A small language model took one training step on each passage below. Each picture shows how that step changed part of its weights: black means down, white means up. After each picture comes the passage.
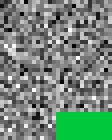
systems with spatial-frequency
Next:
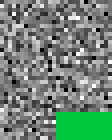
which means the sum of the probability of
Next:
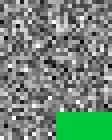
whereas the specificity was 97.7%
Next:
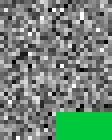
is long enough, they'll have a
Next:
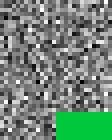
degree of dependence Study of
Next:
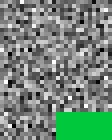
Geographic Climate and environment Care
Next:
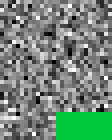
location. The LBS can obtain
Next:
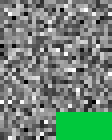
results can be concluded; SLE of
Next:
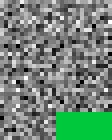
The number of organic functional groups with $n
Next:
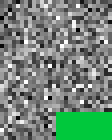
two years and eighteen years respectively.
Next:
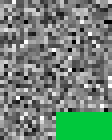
model allow for the estimation of filtration
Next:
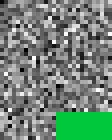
closer to the Uzbek
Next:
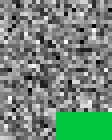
cases of acute appendicitis were
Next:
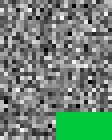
dust concentration suspended for the
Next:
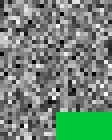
rather than from a Grand Plan.
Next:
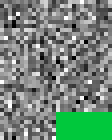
if the channel where it is blocked
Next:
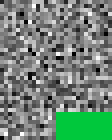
system together with the CAES
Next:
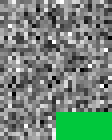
bottom in panel a.
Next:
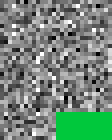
Corr. 1 Imcorr2
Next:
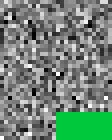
issue every year after the last day
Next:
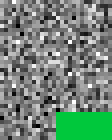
cell type [68, 69]. It can lead
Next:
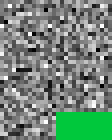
3. RESULTS AND
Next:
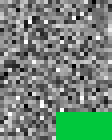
Legislatures rely on
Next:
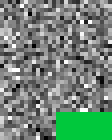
sensors, navigators or training data,
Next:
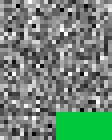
of the Buddha.* Introduction
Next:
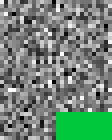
Hard <input checked=""
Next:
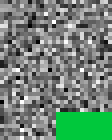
burial in the ground became the
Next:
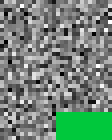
children capable of languages at an early
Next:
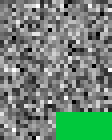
tanto para los responsables
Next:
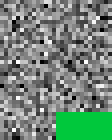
guidelines. Drug content and in
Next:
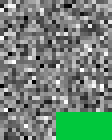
Prov, Thch. Gómez
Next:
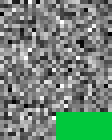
but not a myth have to thrive
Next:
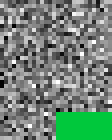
developers and teachers give preference to
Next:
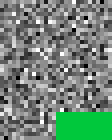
ALMA Observatory is operated
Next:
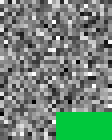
soil was then treated with sufficient water
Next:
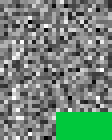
entirely possible, leaves only one
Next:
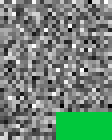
static analysis was performed with the FE model
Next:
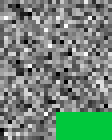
supervise such activities. Given the
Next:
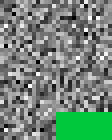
This issues with this method are that there is no
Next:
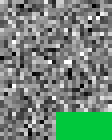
acid chlorides, order of addition
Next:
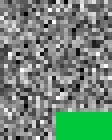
of Geography and Statistics
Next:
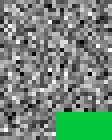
be determined. Thus, for all the
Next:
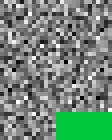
or conduct the divine mission.
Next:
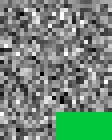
format recommended for simplicity. Table
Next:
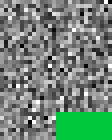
language is analyzed, as well as
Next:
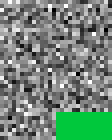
the levels of laboratory markers of
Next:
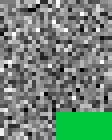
opinion mining, text mining,
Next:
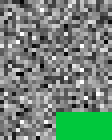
by stakeholders in an agency relationship, which arises
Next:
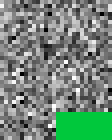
from which valid and concrete data can be
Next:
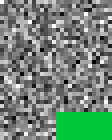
external organizations, local government or
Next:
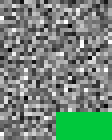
Since computers have become an integral part
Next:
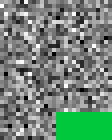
selected Local Government Areas
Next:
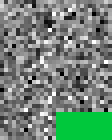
feelings and behavioural changes and a
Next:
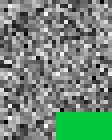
and speak and in speaking
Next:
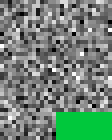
pond, Thiruthangal
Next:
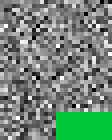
Their products are likely to face
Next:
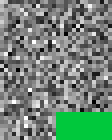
KCL is mixed with 350
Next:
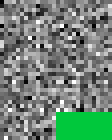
Depending on the availability of the resources,
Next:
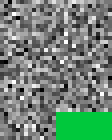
the most common dosage form, are associated with
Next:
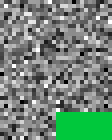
that can play an important part in the farmer's
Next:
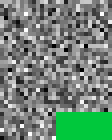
important transportation path for crude
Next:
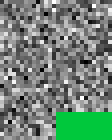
as pump availability, labour
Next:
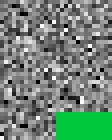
Various kinds of urban
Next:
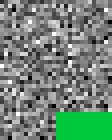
Dept of Pharmacology,
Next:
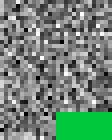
a Convolution Neural Network
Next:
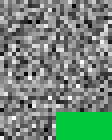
coordinate). Thus, the control system
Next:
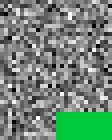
types welds metal: a -
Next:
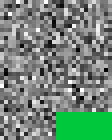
skills than the master's students.
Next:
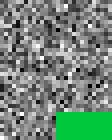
expected to control their procurement operations
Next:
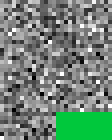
data from multiple sensors, enhancing the
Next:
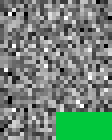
maximum numbers (60.7%) were
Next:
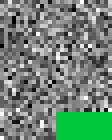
no intraoperative complications or need
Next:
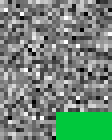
what the health condition of the Scots
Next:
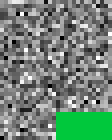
CWFR group finished the work on the
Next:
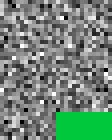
intactness, species population declines,
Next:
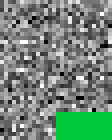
Prehistory* (63 papers
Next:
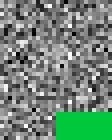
organic cosolvent-water
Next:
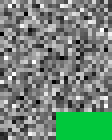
iodine with CH_3CHO to
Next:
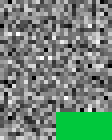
performing the analysis of covariance test,
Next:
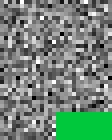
give a higher correlation coefficients
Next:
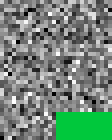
is the unlimited openness and
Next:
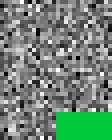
outcome Both have reached a
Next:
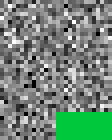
essential element for sustaining
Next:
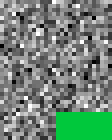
or charged particles, to be
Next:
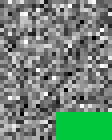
process, it is proposed to convene a group
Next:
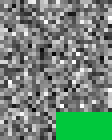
and two *Canon EOS
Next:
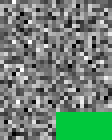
quality parameters and their impacts and variation
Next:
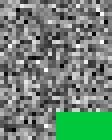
patterns the dependence based on a
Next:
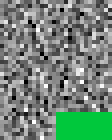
groups wires together and, most of
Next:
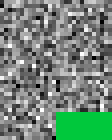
not data) from various data centers,
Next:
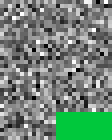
rate; the percentage change is roughly
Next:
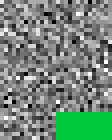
national programme offered to each and every
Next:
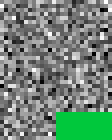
in Georgia is provided. A number
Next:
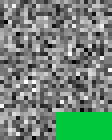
the multi-functional sensor and
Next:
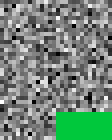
be negligible in stiffness
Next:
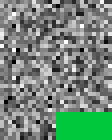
tubes with incomplete finning.
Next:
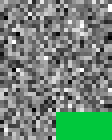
view distributed RI Distributed
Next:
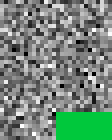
Li_3PO_4 , which is
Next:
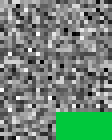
the desired operational temperature of the
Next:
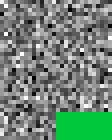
cut of abrasive grain left
